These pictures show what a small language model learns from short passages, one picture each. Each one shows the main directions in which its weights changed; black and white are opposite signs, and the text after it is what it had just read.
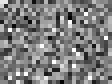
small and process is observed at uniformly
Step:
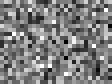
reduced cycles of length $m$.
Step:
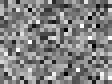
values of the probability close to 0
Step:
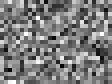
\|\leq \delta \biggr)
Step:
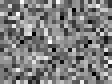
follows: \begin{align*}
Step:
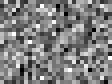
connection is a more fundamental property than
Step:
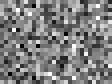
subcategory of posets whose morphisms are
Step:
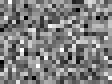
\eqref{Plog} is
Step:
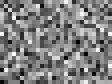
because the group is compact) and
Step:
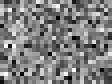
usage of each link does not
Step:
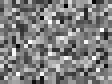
on the bundle $H$, there
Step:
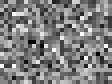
hence $\tilde G/G
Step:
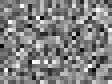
Then $r$ belongs to
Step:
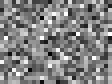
on $M$, induced by the
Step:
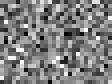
a root datum and that the based
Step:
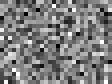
get an RHP for the
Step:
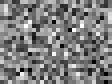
table (all this being consistent with
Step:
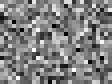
will write $|a|_{\mathcal
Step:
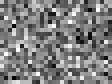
in \eqref{ff2}
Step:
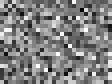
solutions are defined and it is studied
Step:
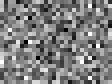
into independent compounds to
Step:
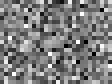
the squares of the absolute values
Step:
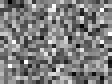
the Todd-Coxeter algorithm
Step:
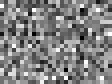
In the inductive step we take $$
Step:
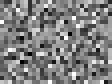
$H_0$ is the
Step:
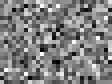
(Par1) {Pareto
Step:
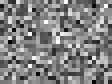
we are able to apply Proposition
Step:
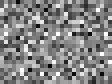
each hospitalization, without
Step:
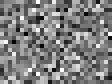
second condition, which is a condition
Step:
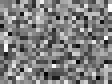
hypersurface contained in the region of
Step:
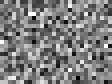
$\Tt$ is defined as
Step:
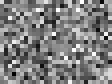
the holonomy algebra} of
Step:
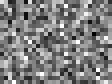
à la description de la structure de
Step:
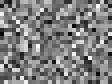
and $8593$, respectively,
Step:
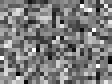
a2 (avoid o5
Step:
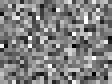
three-inverse square potential on
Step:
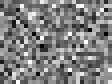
the Novikov ring,
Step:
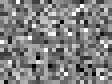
which we give explicitly. The convergence
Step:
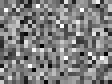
fails to be internally
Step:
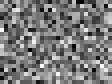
{\it special} or {\it
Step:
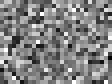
$s+1$ points and
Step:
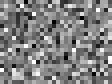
is subexponentially distributed
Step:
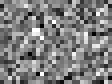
even, $\sigma$ is a
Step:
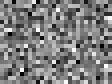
easily solve problems of the form
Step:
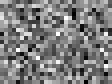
0,$$ respectively. From Corollary
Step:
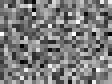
Lemma 1 where the Dirichlet on
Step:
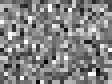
For $\varepsilon=\delta_{\rm
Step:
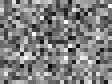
on the same probability space. Let
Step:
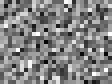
that the constants $C$ in
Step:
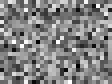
will solve Equation (17)
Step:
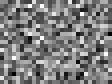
case was the study of isomorphisms between
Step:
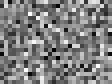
finite $\tau_Y$-orbit
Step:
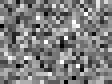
arise from toric manifolds. For
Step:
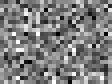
the worst-case scenario,
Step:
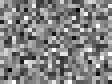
(MPC) is an optimization
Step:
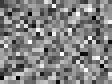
probability, so a probability that is
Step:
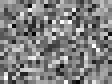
\end{align} provided
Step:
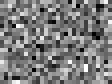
In \cite{Nov}
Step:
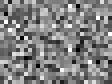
glued together. (The
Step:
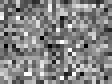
\bbr^{k},\] Suppose
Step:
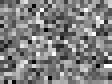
order to compute the bifurcation points one
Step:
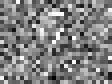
which gives us a bound for $
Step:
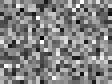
$g\in K\subseteq
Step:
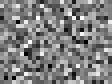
\kreis$ is chosen
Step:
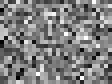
such that for all $f
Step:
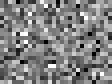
decomposed into the union of $\{
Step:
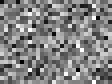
this paper, without loss of
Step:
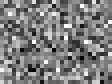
same as $\sim$.)
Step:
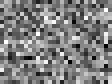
of a general dynamical system. The
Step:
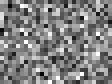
the proposed DRO formulation into
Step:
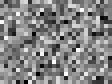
of order $n$ such that
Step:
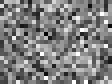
and reward. Despite its
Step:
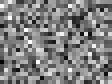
inferences. The proof is by
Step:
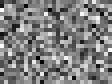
remarks concerning mute nodes
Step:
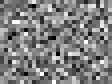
statistical ensemble \sep
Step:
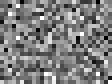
a coordinate system $\phi:
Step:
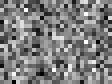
certain Fredholm determinants
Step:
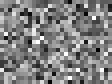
also found application in the study the
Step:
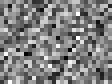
a strip is of the
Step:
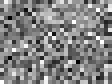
of pairs of symplectic surfaces in the
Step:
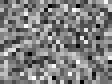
the overall number of parameters is
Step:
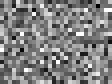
where the present work has been
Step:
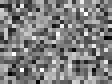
notion of \emph{rational
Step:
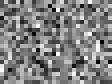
Norbert Sauer,
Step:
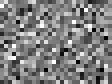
positive, is added to the main
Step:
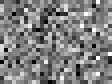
a certain approximation condition which will be
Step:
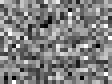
\ref{thm6} and
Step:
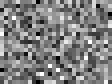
recognize as a classical
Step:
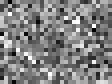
Lipschitz continuity) of the RHS
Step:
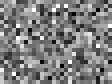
have order~2, and
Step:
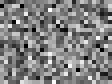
efficiency of the optimization process and the
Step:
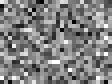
been obtained by the author and
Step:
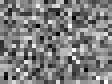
\section{Conclusion} In
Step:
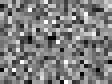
section we will make precise the concept
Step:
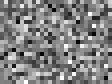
\true$ is deductible
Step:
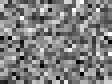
is the homogeneous Besov space
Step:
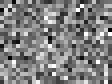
for an infinite family of functions.
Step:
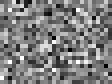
from \cref{sec:
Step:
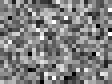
graph of $\delta$, then
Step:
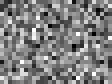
prove that $R$ defined by
